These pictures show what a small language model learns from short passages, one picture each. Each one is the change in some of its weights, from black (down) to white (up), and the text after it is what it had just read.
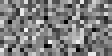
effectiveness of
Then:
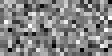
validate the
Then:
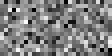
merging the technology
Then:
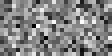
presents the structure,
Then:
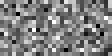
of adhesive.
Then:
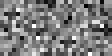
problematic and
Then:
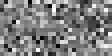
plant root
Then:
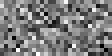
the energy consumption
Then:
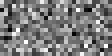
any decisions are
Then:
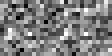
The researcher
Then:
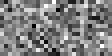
the one hand,
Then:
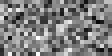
In general, the
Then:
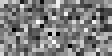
social interactions in
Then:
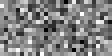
the current study are available
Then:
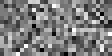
the right to
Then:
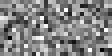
monitoring, a
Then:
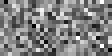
the predator, the
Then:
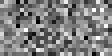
every year.
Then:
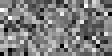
its F&A on
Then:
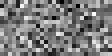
the clef. The
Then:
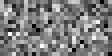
and recovering from
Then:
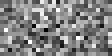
class, this means
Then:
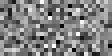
hosts a number
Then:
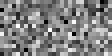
model with reasonable
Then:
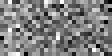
delete the data
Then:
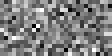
expressions, as
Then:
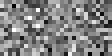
the observable and
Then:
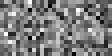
this article is
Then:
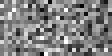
University. He has
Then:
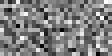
these in turn are
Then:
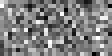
their respective groups.
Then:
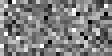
Dental Research*,
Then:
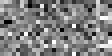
between the two groups
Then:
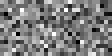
For this reason,
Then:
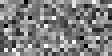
rather than one
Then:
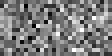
elude any
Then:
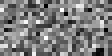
of a second input
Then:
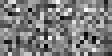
marine environments
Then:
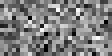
weather conditions.
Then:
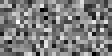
in Table 3 shows the
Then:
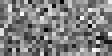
pointed out,
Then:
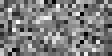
merged with
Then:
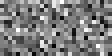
human rights. It
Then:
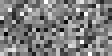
used in your
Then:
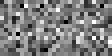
of the Industry
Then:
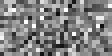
for something
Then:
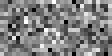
and internationalization
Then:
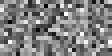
of the design research and
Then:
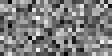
Model: The
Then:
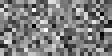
the motor have
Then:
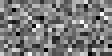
0–30% communication
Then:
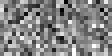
to enhance the
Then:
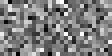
and explains its role
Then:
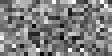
in form, trace
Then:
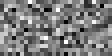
of animal social
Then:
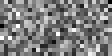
Releases and
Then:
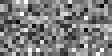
selection of indications
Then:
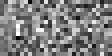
being rated as
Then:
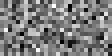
continuing need for
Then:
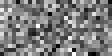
from biomass
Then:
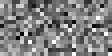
from the surface of
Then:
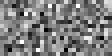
form of engagement with
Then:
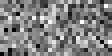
like the ones on
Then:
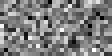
world were debating
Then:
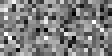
current research without need for
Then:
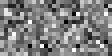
'soft set
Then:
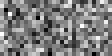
and digital literacy.
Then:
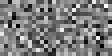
the course of
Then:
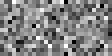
has been developed,
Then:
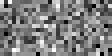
with zero
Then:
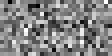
are in line with the
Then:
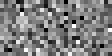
showing code for
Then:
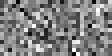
analysis, heating is
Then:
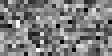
in age from 22
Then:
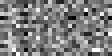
interrelated loci
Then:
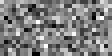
an appropriate
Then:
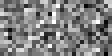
and women were
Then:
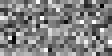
of the monitoring
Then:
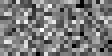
The data confirms
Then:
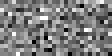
Several studies have
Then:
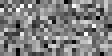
not attached):
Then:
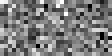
teaching in order to
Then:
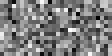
for coughs and
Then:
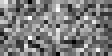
for “best
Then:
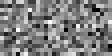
relevant history
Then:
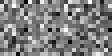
if we believe
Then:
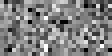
between representing the
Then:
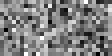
thinks, and
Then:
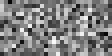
were modified to
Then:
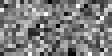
from $W^{B
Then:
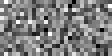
due to varying
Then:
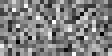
to implementation of
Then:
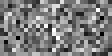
of humic simple
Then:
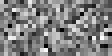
to be heard and
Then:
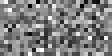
values that improve under higher
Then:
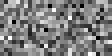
where the covenant
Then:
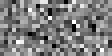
peaks is given
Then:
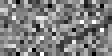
of the total area).
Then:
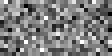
What are the
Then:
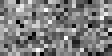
a truly
